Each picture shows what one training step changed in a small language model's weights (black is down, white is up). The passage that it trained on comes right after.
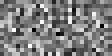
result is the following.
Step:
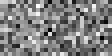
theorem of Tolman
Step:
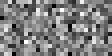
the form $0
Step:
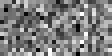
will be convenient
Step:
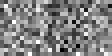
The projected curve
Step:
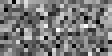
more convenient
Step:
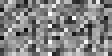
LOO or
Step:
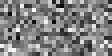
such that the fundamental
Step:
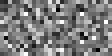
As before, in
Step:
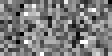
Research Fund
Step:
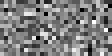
de resistência”
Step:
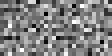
conceituais’ que
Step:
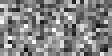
Thomasa je
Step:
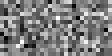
(a) Universidade
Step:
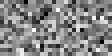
$$ Regarding the
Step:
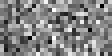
curvature is not
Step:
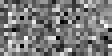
The total number of
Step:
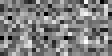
de ensino e
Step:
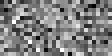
a utilização das
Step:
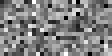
que permite el
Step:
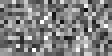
is vertical.}
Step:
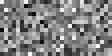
& z \inn
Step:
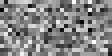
or has finitely many
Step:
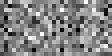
$M$ and
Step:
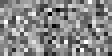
ao conjunto
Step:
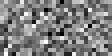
to define the following set
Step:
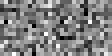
configura em uma
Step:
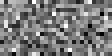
que la localisation
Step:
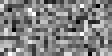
em sementes de
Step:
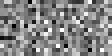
entre os diferentes
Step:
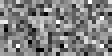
and connections},
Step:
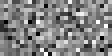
prevê as
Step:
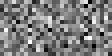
m}$ a smooth
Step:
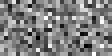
that is based on a
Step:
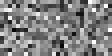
prior mean and
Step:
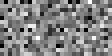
les divergences
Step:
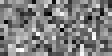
theorem in hyperbolic
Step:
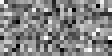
two sets, one in
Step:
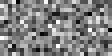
strategy} is a
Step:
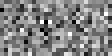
qual for,
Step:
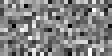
all $n \geq
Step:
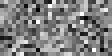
a aprovação
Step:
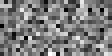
reden en om die
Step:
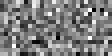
with absolute
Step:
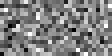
thank the Aspen
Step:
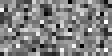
ingerido por la
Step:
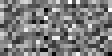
prefix up to
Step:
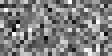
identification, the
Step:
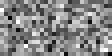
STN se
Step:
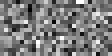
the infimum in the
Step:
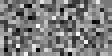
localization centers that
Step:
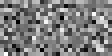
algorithms and
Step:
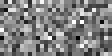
Xerez, lo
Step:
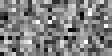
entire function,
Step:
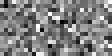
we obtain that the function
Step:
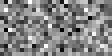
$W$ if
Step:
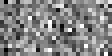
there is only one
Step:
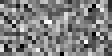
points. The relative
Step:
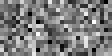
a first level of
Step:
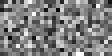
presente en su
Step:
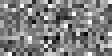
of an infinite triangle
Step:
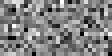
em alguns
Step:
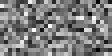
va qishloq
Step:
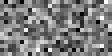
1$ happens
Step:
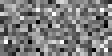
can stabilize the
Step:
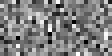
is similar to the previous
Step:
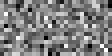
and in particular could
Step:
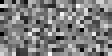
pratica dello
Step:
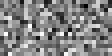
bias, standard
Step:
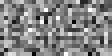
em especial,
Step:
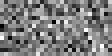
extensa", while
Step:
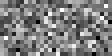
and by the National
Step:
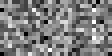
have $\lim_n
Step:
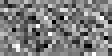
and that the global
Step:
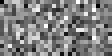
for $\lg
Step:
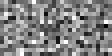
los niños con
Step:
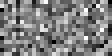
number is positive.
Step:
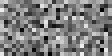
in non-commutative
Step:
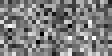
a class of graphs
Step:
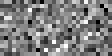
Под ред.
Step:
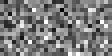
Then the inclusion
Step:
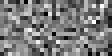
em Música
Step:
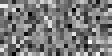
now consider two different
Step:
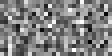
Suppose $\al\in
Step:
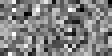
quantum groups
